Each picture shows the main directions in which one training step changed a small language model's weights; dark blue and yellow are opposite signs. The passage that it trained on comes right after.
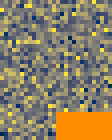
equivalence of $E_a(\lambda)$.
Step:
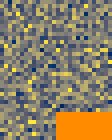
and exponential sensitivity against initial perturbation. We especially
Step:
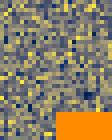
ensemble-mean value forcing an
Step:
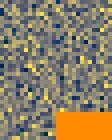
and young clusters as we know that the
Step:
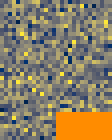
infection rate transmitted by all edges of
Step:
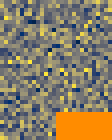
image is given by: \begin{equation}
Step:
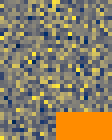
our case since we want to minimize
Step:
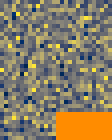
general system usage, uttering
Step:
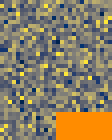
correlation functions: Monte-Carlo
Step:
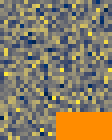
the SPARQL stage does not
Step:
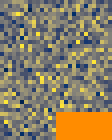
expressions on flow matchfields. Here,
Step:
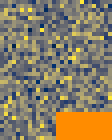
A. and Bel, F., *Journal
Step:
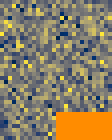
that in asymptotically free theories there exist a region in
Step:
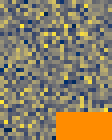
where the parameter $\gamma > 1$ denotes the
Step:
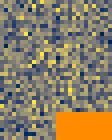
also been studied in theoretical terms more recently by
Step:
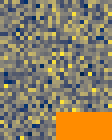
point of view: it is possible to use larger
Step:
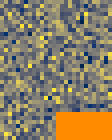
yield the products of transition form factors and
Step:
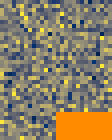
different ASTs may have different number of nodes.
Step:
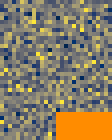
matrix is given by, \begin{equation}
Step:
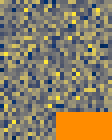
cornerstone of the considered model is
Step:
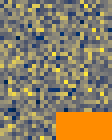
is made on top of the 10 adjacent
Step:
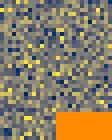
Squared Error (MSE)}:
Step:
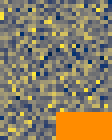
better comprehend the generation capabilities of the
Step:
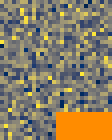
defined Fock state with two photons with opposite
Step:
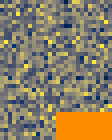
two significant eigenvalues, corresponding to transmitted and
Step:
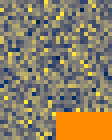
monomer cation (middle panel)
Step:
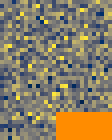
simulations were three-dimensional and the measured velocity profiles
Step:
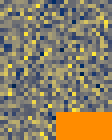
\cdots, n_\zeta$ are all
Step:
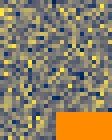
\rich, and \item the redshift selection:
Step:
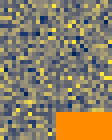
diffraction (XRD) experiments and *ab
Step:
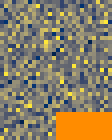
This result is analogous to the scaling of the critical
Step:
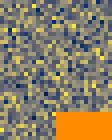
of the $\N=4$ theory, this
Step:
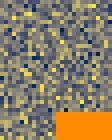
3. The magnetic flux may be carried away
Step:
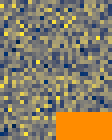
obtained NKP hierarchies and
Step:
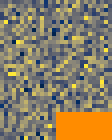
spreading proposed here, equivalent to a SIS
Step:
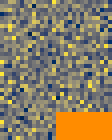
the (purported, completed)
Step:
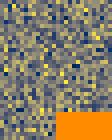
the scanning mode (bi- or
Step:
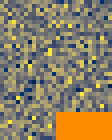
reduce the gap a little but at the
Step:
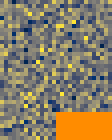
\theta \leq \Theta(\phi; \,
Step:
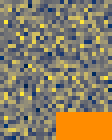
the size of PhysLeanData. Even
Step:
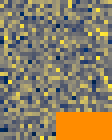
can be implemented either by a hardware
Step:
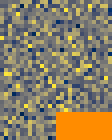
by how the time reversal $\time$ acts
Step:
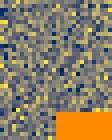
each coordinate appears at most quadratically.
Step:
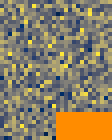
on the smallest scales as demonstrated in the
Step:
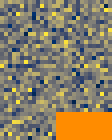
standard deviation of the total first loss tranche
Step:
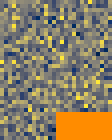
Low | Low | Unchanged |
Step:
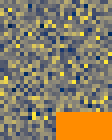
distinguish upstream from
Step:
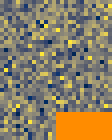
discarded, the second one, composed by
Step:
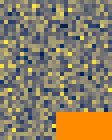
the pressure tensor relaxes towards the energy density.
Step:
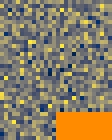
be the same for both cases}. As a result,
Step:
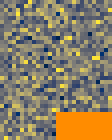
$x$ and the momentum of the lepton
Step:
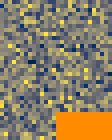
discussed in section six. The final section contains an
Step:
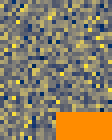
Agricultural Road, \\
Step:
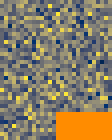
conical jet, then it should be at a
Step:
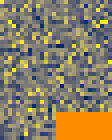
surrounded by thin Mo layers on the
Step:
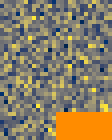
classical logic we have $A = A
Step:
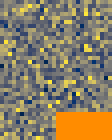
theories [07], in addition, it was shown as
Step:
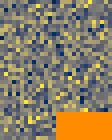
\right )$ contains the delayed phases,
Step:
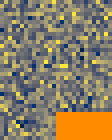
tests, however, do not identify which pairs of
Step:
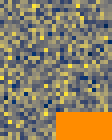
is due to the distortion caused by
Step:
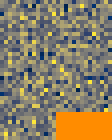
pose estimation experiments for different scenes and
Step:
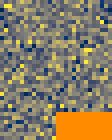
double mass deformation of the bosonic
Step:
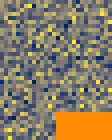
energy capabilities of IoT devices,
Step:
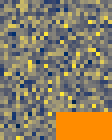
cuts for which the data are plotted in
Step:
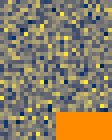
collected with the KLOE detector at the
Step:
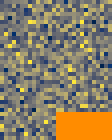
\begin{equation} \Sigma \geq
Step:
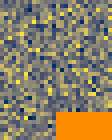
& fit method & parameterization \\ \hline
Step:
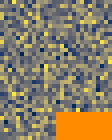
within the framework of the COST Action
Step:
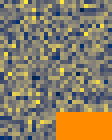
function \cite{newsigmoid}. This
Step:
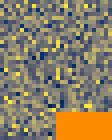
that the non-linear behavior of the band gap with
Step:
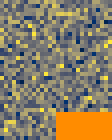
SS region; however, their uncertainties are relatively
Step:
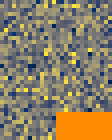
of initial 3\msun and during the
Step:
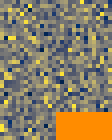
we study how the Anderson overlap
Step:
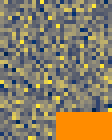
symmetric Stephani models and the given
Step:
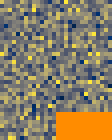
with separation curve \eqref{eq:53} and
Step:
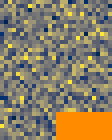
{\bibfnamefont {J.~A.}\ \bibnamefont
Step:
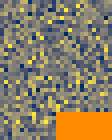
employing MO materials with higher Verdet
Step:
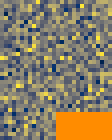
curvature to the multiferroic order.
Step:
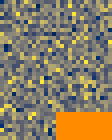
Int. Particle Accelerator
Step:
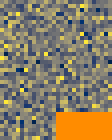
anomaly. Of course a complete
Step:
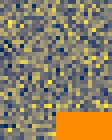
the length of $S$ as $|S|$,
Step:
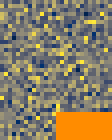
\label{phi} \eeq As the scalar field
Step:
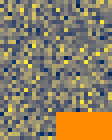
to behave in opposite ways with
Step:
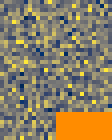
vectors denoting the directions of local magnetic
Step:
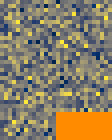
two species in the lattice wells.
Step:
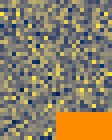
parameters]{Upper bounds for the
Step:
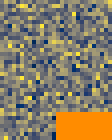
other neutral-meson systems.
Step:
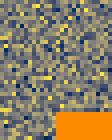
the second term is not affected by the
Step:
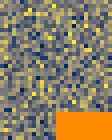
mass obtained from Eq.~(\ref{eigenv})
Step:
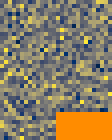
control,'' \emph{American Institute of
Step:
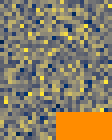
for the determination of the spectral information.
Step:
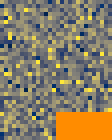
cosmic-ray energy density. This is given by
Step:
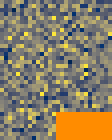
returns. Then the corresponding global $({\cal
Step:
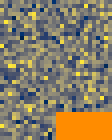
analogous moderation during the waiting
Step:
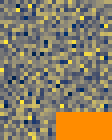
of interacting particles of two types between the loop with
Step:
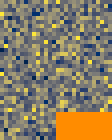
the 2-dimensional symplectic map model,
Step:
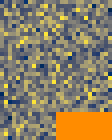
and Laser, Foundation for Research and
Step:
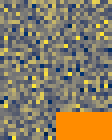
Small contact site that chemically or
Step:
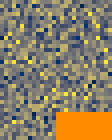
the references of the article \item other
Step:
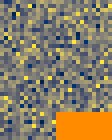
FIB milling. Fig.
